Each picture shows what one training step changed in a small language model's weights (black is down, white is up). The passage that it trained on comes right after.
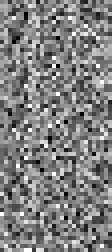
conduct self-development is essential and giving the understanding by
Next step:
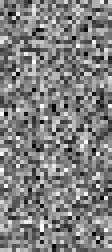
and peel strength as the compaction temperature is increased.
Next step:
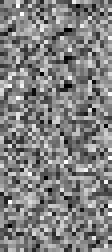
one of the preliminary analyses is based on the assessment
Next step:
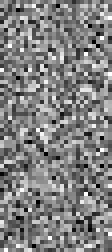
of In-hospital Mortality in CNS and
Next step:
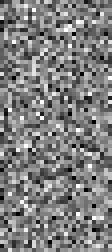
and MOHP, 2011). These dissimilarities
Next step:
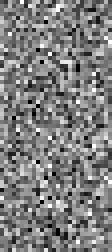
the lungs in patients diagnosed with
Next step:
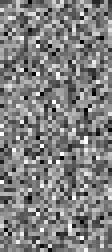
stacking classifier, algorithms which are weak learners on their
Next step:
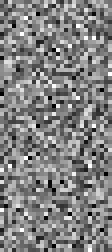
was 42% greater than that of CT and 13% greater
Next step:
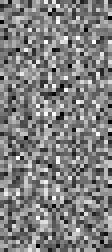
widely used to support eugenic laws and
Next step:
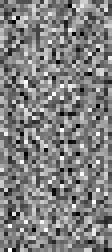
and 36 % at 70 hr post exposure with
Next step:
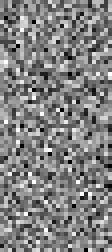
the molecular ion peak of MEE-2 was equal to
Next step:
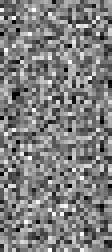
Paper Formulation, Evaluation and Quality Assessment
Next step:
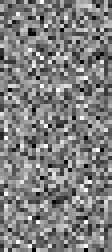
fifth dimension. This rotational symmetry contradicts
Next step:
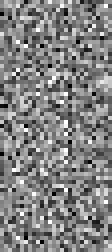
random process that was uniform along the neuron and constant
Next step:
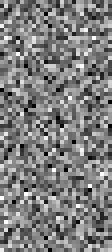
interquark forces. \par In the previous papers
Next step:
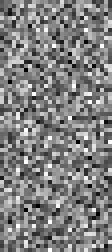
within accessions of the same species) and
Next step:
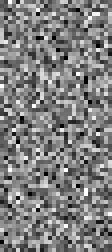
are suggested. Keyword: Agricultural
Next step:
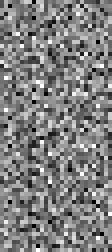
& + \int d^d x dt
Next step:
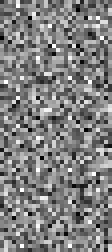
group of 19 yrs and 60 yrs i.e
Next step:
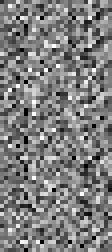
AD Anaerobic Digestion
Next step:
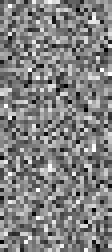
methods rely solely upon the threshold value of different
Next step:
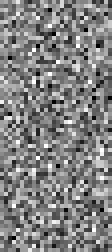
coordinate frame on the wrist is confirmed by pressing the
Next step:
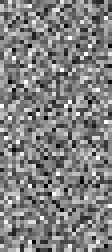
there is no relationship between the canonical variates.
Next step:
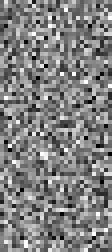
in series N_s can be obtained as:
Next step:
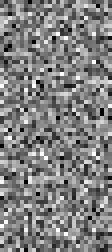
limited load-bearing capacity and rigidity. To
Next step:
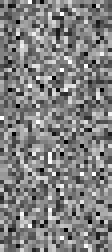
of hepatitis-C drug -
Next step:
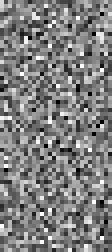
recorded the highest mean comfort score (4.6
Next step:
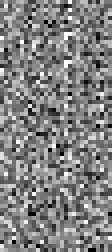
by \beq \dot{M}_{\rm edd}
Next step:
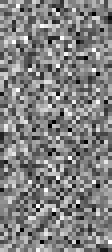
aid of complete orthonormal sets of
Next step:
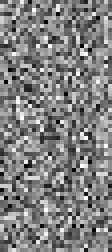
a complex integration of high speed, speed-strength,
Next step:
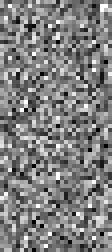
a supracondylar spur. A digital
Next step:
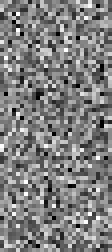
Hermite polynomial of degree $k$ if
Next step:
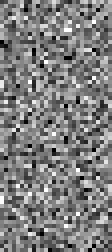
an important productive activity. The co-operative
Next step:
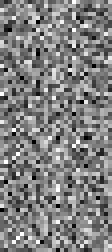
IDSA home page News article presenting project x New
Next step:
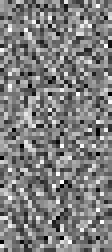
\propto E_{\rm max} \log \sqrt
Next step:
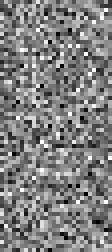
while reducing risks for the mother. The severity of
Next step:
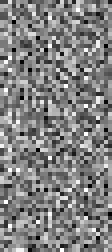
age. H_A 3: There is a significant difference
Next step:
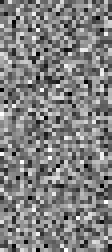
as a classification problem. The aim is to learn the
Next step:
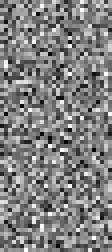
that creates a BDaaS model to reap
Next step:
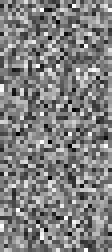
average vorticity along the field line. (e)
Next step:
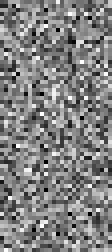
and piles⁽⁹⁾. The
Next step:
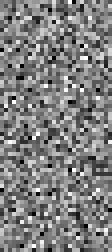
since for matter at rest we have ${\bf p}^*=
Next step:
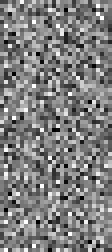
mode. For LiNbO$_3$ the
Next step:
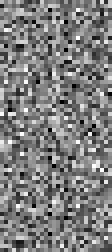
evolution operator} $K$, which relates Lagrangian and Hamiltonian
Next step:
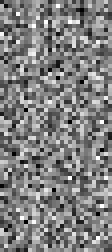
ushna veerya helps in mitigation of
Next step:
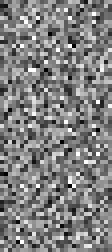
*Food and beverages* (average rank
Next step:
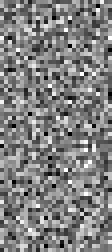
[SAP-2023 short course](#) has been the first
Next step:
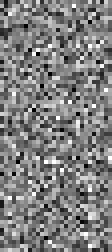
those accompanying the idol would have had
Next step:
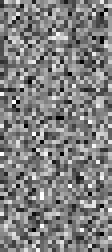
/* storing of parameters till they are stable for
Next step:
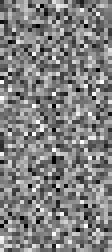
moves ballistically at short times,
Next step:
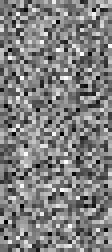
anxiolytic activity in 1958 and were
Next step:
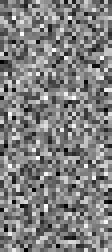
satisfaction, and academic achievement: the mediator role of
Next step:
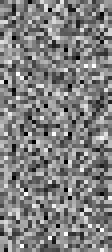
torsion classes. The difference between any two
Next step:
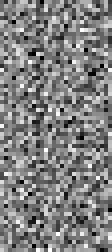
3.5 other 10 Table 6.8: Summary
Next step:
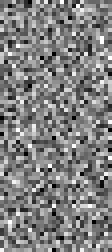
to many facilities, such as transport, energy, education,
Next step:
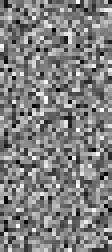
the practice of forensic accounting in Nigeria,
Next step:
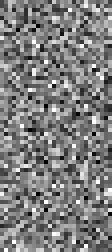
wrote the manuscript. All authors contributed
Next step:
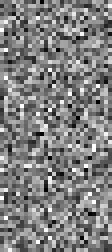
participation in maintaining food security in village communities,
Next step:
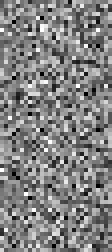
model quantum graphs with Neumann boundary conditions at the
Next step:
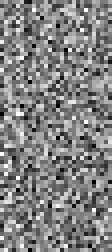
communication from Bob to Alice once the conditional probabilities
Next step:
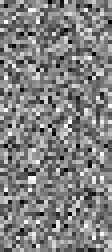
Associate Professor, Faculty of
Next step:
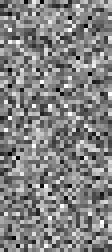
and the comprehending of subjective well-being
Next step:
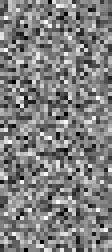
due to Methicillin resistant
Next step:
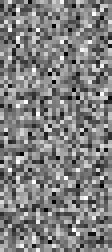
as necessary. However, in more recent years countries such as
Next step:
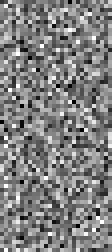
high-magnitude variables. Figure 3 shows the outputs
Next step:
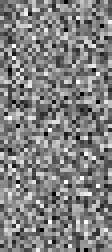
preferences towards the implementation of SE and the factors
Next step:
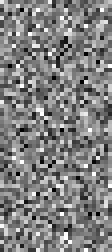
scenarios the underfloor heating becomes the more expensive
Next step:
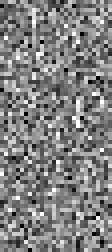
mg. Tannins are secondary metabolites present in
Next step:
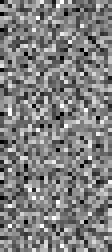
hypoxaemia in Papua New
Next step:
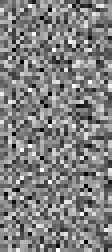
replication package). Take Joda Time as an
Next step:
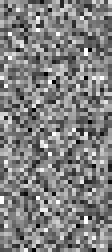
find shear stress intensity factor. Finally,
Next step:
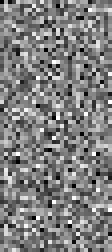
for the coefficients \ba &A^{\s\chi
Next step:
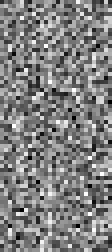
in the random configuration, in agreement with the results presented in
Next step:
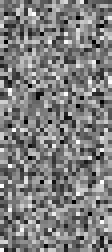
further confidence in metabolite identification. Confirmation with
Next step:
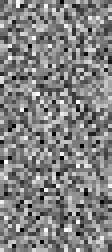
parameters of the elements of the folded shell are
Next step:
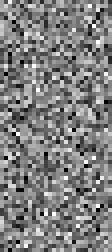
3D Human Reference Atlas Construction
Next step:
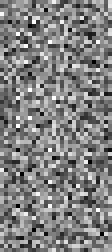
others don't do. - xxi) Actually
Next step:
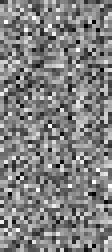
pattern around the original 86 IceCube
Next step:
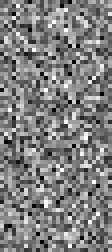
world community. During the Soviet period, a number
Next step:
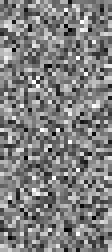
structures. In this paper, we improve inverse rendering by
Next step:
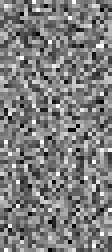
the form $g A_\mu \pd^\mu Q
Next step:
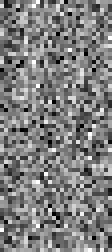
of Public Health FOPH, CH-3003
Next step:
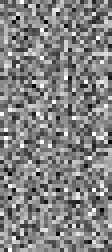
the volume element in the collective space. The moments of
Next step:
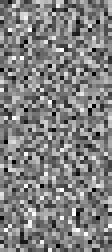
quantizations of 4, 6, 8, and 10
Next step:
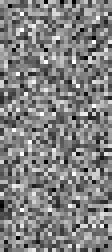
the latter condition and through the analytical continuation of the
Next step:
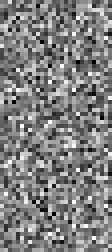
LHS of the plots presents the results without including the
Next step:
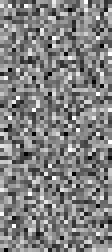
wave equation in 3+1 dimensions is well-known
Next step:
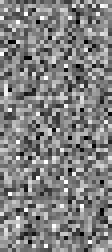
consecutive macroperiods, in order to
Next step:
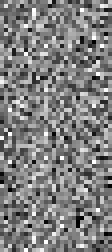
in this direction. Finally I discuss the role and sociology
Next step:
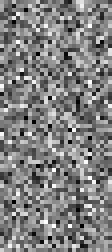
“patience” of agents. For
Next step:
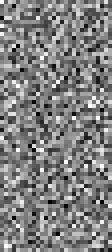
the component-wise vector product in the protocol described above.
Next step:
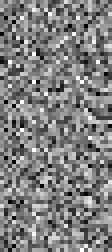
Document Types of Citing Papers
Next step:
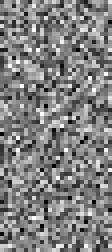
because it is near the middle of the sample, such that
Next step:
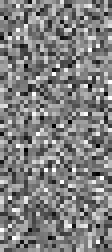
we would like to mention a construction of a nonperturbative
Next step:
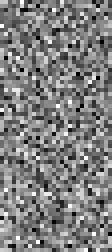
$\sim 5$ times higher than gas pressure and temperature decreases
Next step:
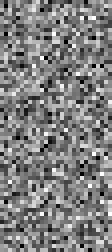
University, Bangkok, Thailand *
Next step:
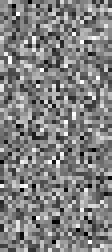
window (radius) of 5,000 m was
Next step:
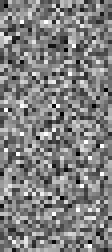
- Low temperature electrowinning (alkaline
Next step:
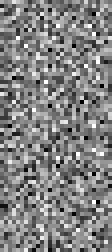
algorithmic collusion and "collusion by code",
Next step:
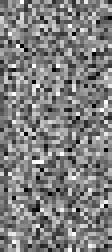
the different aspects of this educational method, whether it is better
